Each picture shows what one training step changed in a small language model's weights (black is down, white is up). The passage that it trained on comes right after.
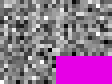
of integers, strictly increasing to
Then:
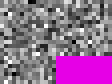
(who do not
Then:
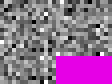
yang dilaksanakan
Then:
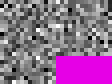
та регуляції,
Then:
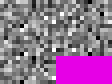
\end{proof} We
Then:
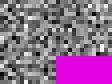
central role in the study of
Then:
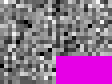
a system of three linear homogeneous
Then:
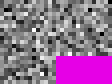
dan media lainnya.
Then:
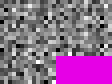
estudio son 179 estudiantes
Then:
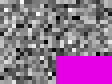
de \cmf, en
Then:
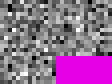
отображения $\tilde
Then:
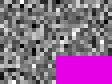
сладкий и
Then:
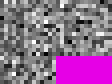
up in that range of
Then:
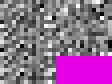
podrían contribuir a
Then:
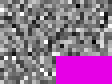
Поэтому не
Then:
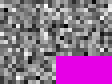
in (\ref{set})
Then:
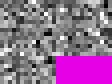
materiais específicos,
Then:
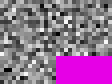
The works of representatives of
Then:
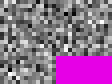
in the structure of the functions
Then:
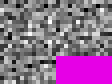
found in courses in
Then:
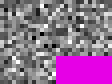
nous postulons que
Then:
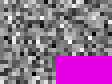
is a DG module.
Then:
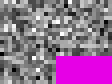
to a semialgebraic
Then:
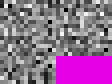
composition of two decreasing Lipschitz
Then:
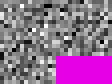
sifatida avlodlar
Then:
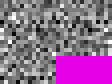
or involuntary ejection
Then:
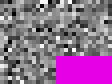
assertions hold:
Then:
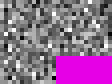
construction of magic
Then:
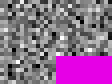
того, имеет
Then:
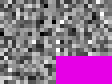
borasida ulkan
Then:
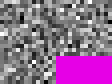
We are now prompt
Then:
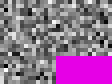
E) Participação
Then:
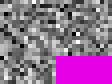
como divorcio, porque
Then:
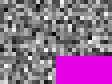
and in such a case,
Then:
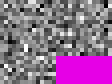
generalization of conventional linear
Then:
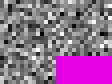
zero. Indeed, for
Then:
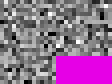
and 2 relations of length
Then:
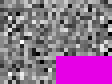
smoothing the corners
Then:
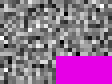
au sous-espace
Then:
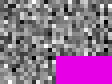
local ring of mixed characteristic
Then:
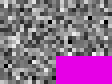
of both subsystems.
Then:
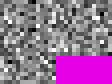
\ds {\displaystyle}
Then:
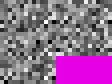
kabi birliklar
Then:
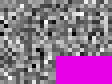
uchun tuproqlar
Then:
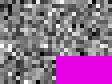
observed. This is a consequence
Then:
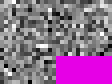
subject has obvious applications in
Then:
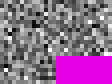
иш материаллари
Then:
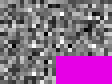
circle (2pt);
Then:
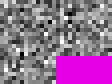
of the symmetric shift graph
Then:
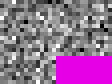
$ admette une
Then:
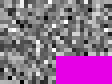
e excluem-se
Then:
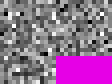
yangi so'zlarning
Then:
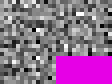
is isomorphic to some action of
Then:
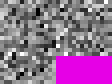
undécima Estacion
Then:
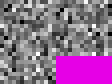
dass gebaute und
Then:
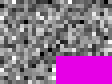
$ for all $ x
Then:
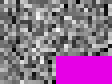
be the associated algebra of
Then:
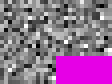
wurden verschiedene
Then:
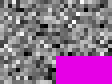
there exists a differential graded
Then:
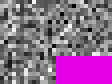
Handbook of Road
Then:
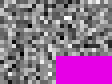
in neutral equilibrium;
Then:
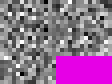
поранень або
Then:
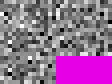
de préjugés de
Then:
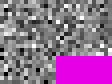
verbal images) to
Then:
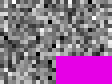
for some polynomial $g$,
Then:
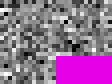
Semizlikdan esa
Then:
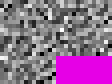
curve of the surface of
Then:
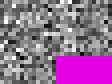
as follows.\\ Step
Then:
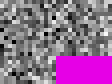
The second term in the final
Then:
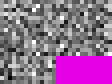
shows that our new bound
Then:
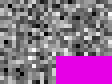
уни бошқа
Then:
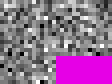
result of this paper does the
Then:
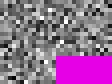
such fixed points. We note
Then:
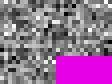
to a locally standard torus manifold
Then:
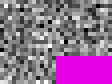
of studying the partitions
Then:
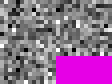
$N'$ dividing
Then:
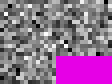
upper bound we use the
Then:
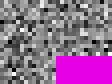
its (zero) mean and
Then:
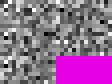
Lanconelli in
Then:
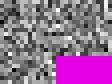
nessa mesma
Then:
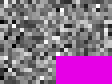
n_{0}$ and from
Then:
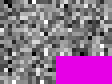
rigid flow on a closed
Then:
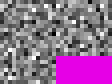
work} We are aware
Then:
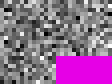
literatura erótica
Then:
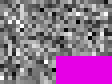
need two operators which map
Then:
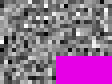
trajectories can be
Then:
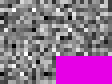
si è diffusa nel
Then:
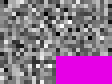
do Código de
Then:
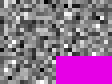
with the transition functions and hence
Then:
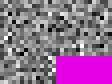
equation governing the
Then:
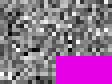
so this quadratic form is independent
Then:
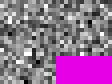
theory} is a theory morphism
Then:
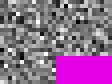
among females,
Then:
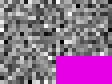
faecalis* e
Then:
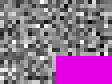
fikran izlanish asosida
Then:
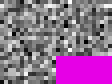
Adabiy tilning
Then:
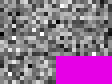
to the point where CNN
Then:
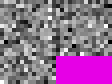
acesso à educação,
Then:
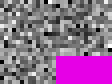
na urina e de
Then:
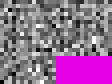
ini juga pereka
